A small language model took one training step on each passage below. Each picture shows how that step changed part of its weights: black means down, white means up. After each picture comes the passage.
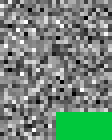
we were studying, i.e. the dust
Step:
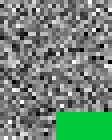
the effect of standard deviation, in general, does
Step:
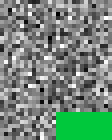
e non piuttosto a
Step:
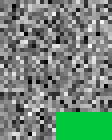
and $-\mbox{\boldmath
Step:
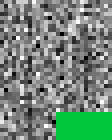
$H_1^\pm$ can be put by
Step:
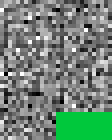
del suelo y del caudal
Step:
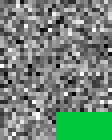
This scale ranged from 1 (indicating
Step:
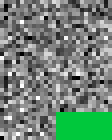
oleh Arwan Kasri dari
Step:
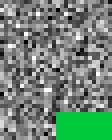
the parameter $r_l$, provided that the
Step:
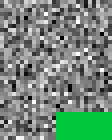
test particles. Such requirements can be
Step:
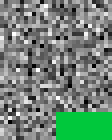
year and a half, the
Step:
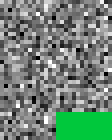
hogy a tanulók
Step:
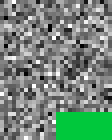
including improved performance on tests of
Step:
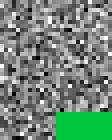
that the blood pressure of 76% of
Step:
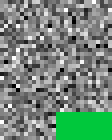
Government would have shown that the
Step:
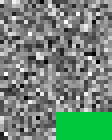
and LRP (obtain- ing a mean
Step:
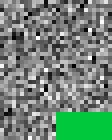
plays an important role in determining its
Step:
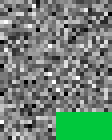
и самостоятельно
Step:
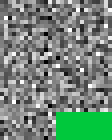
present in a following form:% \begin{equation}
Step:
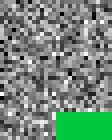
students with regard to type of
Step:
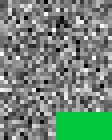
We leverage a large language model
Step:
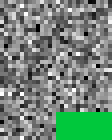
muloqotni bevosita
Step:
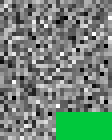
Later in 2004, from BNASC to
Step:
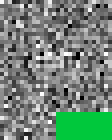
Acordos de Minsk nunca
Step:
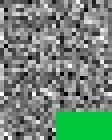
una estrecha relación, con
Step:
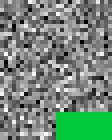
while its angular distribution reflects the
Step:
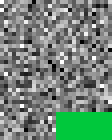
de uma visão empresarial mais
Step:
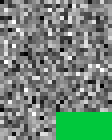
variance for the source to $r^{th}$
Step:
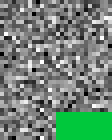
qatlamlar soniga qarab
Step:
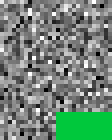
the cells that limit charge and
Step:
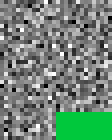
et al., 2020). The low-energy,
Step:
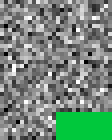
\t1 (\pchkdiggja
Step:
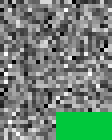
очікуваних від
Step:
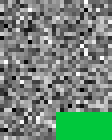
e iguales frente a una
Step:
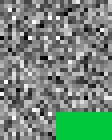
of plaque and bacteria. The small
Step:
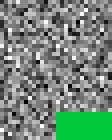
required. However, in the limit
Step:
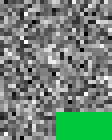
возникают у членов
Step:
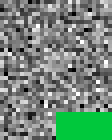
en el área deseada por el
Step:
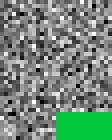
\begin{abstract} We investigate the
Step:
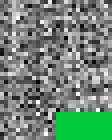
iqlimga moslashgan
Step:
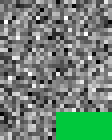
and reactivity of molten silicon
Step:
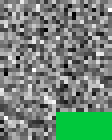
sharing/exchange, building
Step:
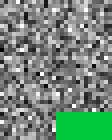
optimal GS exponents are given in the
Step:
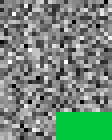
achievements of secondary students at the
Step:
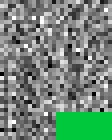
Теоретическая и
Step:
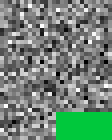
and psammophyte. Forest
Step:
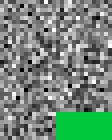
may fail to execute in a
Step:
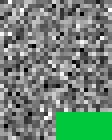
match to him.” [3]
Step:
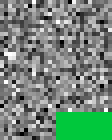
third issue may concern how to
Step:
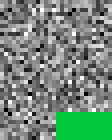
in the scientific and methodical
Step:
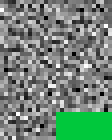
turbulence perspective, the
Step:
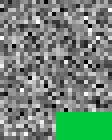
the multidimensional plan suggests that
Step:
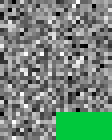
taken as the inverse of the lattice
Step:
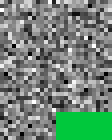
The WD $T_{\rm eff}$ likely will
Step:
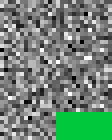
mechanisms is increasing the importance
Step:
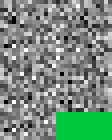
given by $$\begin{aligned}
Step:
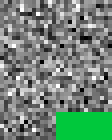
2 we have \begin{align} & c_h
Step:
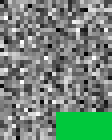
0.4 \, \sigma$ (from the
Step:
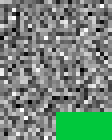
installation, machine or system based
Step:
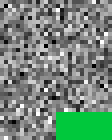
maximum amount of normal plantlets or
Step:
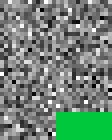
decision is the first important thing been carried
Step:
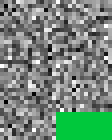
of the $\sigma^+$ PL component under
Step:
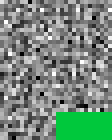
topological structure of TFD formalism for
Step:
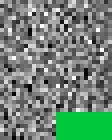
density distributions. Rotating halos are
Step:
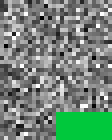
as well as in their future workplace.
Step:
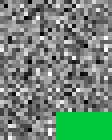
by the average of the two operators
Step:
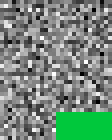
are non-minimally coupled to
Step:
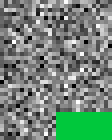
kunda jadidchilik
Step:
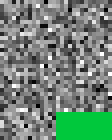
and Y reveals a clear disparity in
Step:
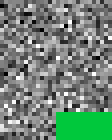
process parameters. MATERIAL AND
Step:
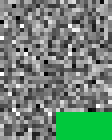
do pH da carne é progressiva e
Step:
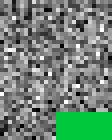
several constraints combined with other
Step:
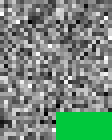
the functional action cannot directly and
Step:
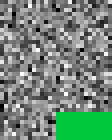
va Usmonli davlatida
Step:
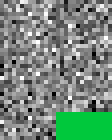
la Figura 10, se pueden ver el
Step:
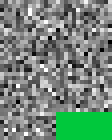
for an aging society like
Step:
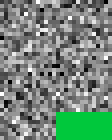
This assumes that all sources are well
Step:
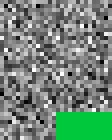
dilation, mechanical creep, and
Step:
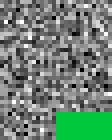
Vilas, **Cárcere
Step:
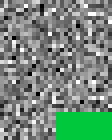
Now using chain rule and the fact that
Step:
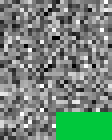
mumkin. To'plangan
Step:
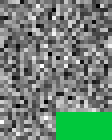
the 18 items. Sharing and
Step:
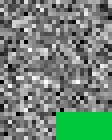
der Informationsbeschaffung im
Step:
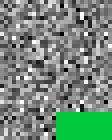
pelas decisões contenciosas dos
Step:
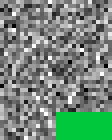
spatial blending errors by
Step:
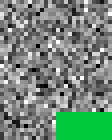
Functional Training. This training method
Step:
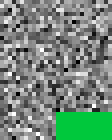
boʻlganlar potensial qismi
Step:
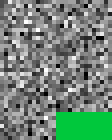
penelitian ini, dan
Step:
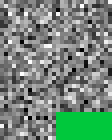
şartı aranmayan
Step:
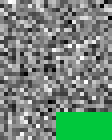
volumen de material que debe ser
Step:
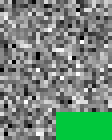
b. Novas orientações por
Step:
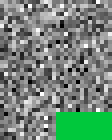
Com essa relevante informação
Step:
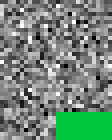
been the subject of ongoing
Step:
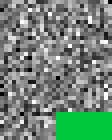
say X_J is an option of
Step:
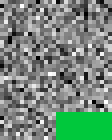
in assembling partially annotated
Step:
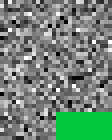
Böhnisch, Lothar
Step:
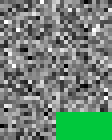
дыхания у пациентов
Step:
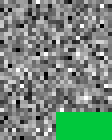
been major move in area of
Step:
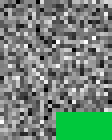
We empower conservationists,
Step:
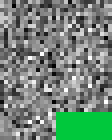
Solar cosmic rays have a strong
